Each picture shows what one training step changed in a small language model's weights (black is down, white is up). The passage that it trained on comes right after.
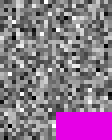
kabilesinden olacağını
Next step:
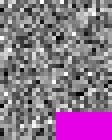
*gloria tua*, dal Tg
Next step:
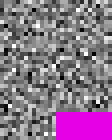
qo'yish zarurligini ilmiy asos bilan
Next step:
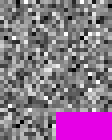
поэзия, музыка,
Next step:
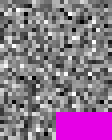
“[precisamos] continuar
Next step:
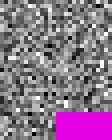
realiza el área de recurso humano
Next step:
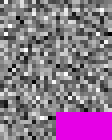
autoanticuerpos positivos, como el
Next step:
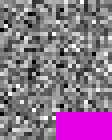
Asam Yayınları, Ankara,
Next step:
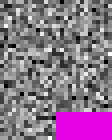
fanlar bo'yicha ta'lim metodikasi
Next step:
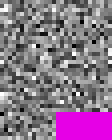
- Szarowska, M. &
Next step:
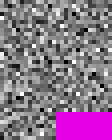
de replanejamentos e adaptações
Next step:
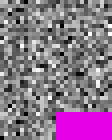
ist gar nicht so. Sie haben
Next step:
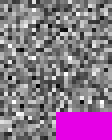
profesionales egresados de éstas
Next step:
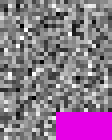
fonctions principales : 1. La
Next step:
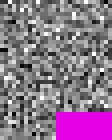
y colombianas durante el taller de
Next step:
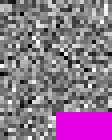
contra las drogas, donde la
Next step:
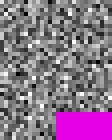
bedingte Variation kann
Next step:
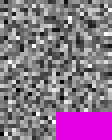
Martinand, 2000) ont
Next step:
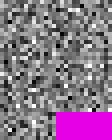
et al. Drying of the Aral
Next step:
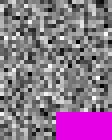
в разрезе составляющих комплекса
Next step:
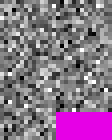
направлений развития и т. п.
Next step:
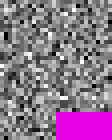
necesidad de involucrar a las
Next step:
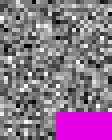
ценой такого хода стали бы
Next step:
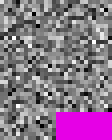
ustoz degani hamma narsa
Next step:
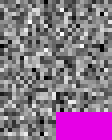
mudiri tarix fanlari nomzodi,
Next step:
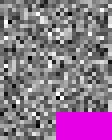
на нее. Ключевые слова:
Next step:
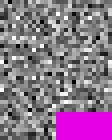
que Couto (1987) frisa a
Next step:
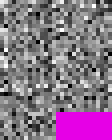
possibilità di sovrapporre
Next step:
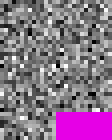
fikrlashi, bilishga bo'lgan
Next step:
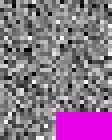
are examples of his work, and
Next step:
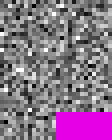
g’oya va mafkuraviy
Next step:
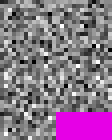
(mamlakat puli qancha
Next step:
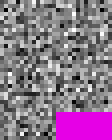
tener dos o más diagnósticos
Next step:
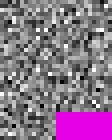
encontrando b) – o lugar ideológico
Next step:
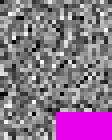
Russie et la sécurité du
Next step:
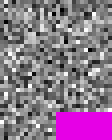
do detergente enzimático; -
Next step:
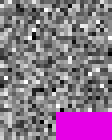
econômica em vez das necessidades
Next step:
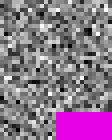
Министерский указ от 7
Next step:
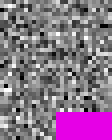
Uma Pathipagam,
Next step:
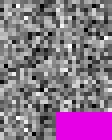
не є винятком і освітні
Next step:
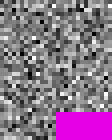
disputa*. Trilce. -
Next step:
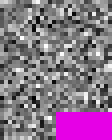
tahapan pemeriksaan di
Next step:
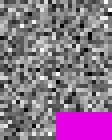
gulli dala-bog'lar
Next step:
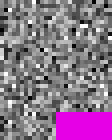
estricto cuando el querer al
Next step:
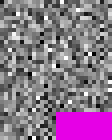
davomida boqildi. Bir
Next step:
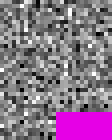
un centro de entrega hasta el
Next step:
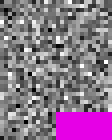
el uso de un modelo estadístico que
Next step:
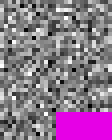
em que não há posicionamento pacificado na
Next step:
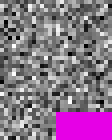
13 2950 Jadval natijalari shuni
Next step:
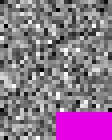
en dinámicas formales que busquen
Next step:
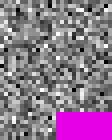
*Проблеми сучасних
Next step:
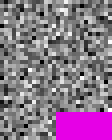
d'autres articles de la
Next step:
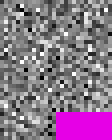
yilda qop-qora sochlari
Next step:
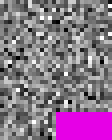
и его совершенствование //
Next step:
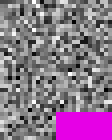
e à redução das restrições ao
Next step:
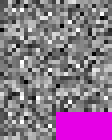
nasce a partir da vida em comunidade.
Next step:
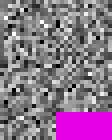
soil and climatic conditions of the
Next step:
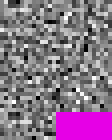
XX asr oxiri va XXI asr
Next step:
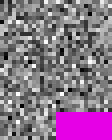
variabel yang mempengaruhi
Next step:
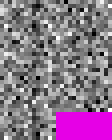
uso. Esta situación es fundamentalmente
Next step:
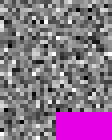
é pulsada através do paciente
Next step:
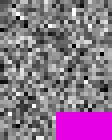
darsligi, she‘riy asarlar
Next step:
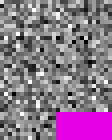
primeira exportação brasileira de cortes
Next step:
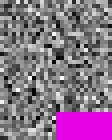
Organização alinhada de
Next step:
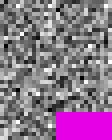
модели, НОУ-хау
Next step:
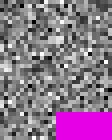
сайт администрации
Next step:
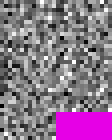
подобного типа [12; 14].
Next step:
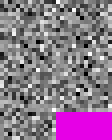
mais qui soit également simple à
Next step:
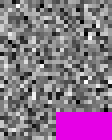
Wie oft brüllt der
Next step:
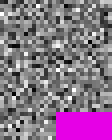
ҳиссасига тўғри
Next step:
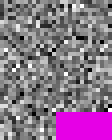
yılında FIFA'dan en
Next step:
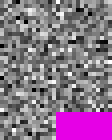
(DC.) Urb. under
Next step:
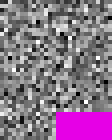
Selain itu juga terdapat
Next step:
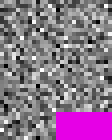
AUNA (2004): eEspaña
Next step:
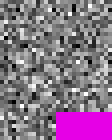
талаб этилади. Шу сабабли
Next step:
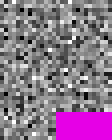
i frutti del *Sechium
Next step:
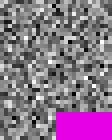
të familjeve nga
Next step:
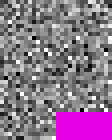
bo‘lamiz. Jumladan,
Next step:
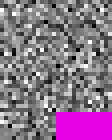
touché le marché boursier
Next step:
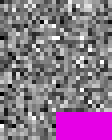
“O‘zbekiston xotin-qizlarining
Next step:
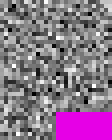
chiamata «Matelda»
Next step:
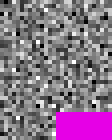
a necessidade de uma formação contínua que
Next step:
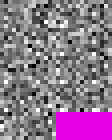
الهيئة العامة
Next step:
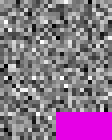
hisoblanadi" madaniyat va til tushunchalari
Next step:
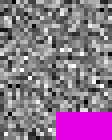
limite máximo de cinco
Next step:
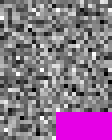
qilsak, Sublimatsion
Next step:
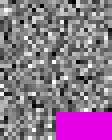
sujetos involucrados. La
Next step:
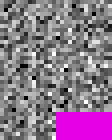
influence of the digital environment on
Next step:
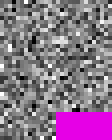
basa fundamentalmente en la observación de
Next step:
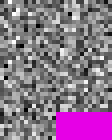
înțelege prin mistică diversele
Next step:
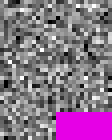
asr boshlari talablari doirasida
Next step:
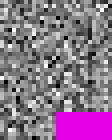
amplificador integrador, como al
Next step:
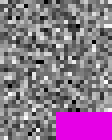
biznesini tashkil etishda zarur
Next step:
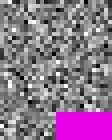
o valor da sociedade atual em contraposição
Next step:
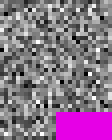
va xorijiy davlatlar fond
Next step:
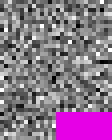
davlat dasturlarida yoshlar muammosi
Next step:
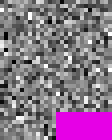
sélectif et diversifié est
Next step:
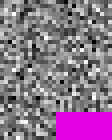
dois terapeutas consegue
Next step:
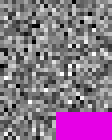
Samarqandga keladi va
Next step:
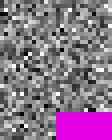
o'smirda yuzaga keladigan
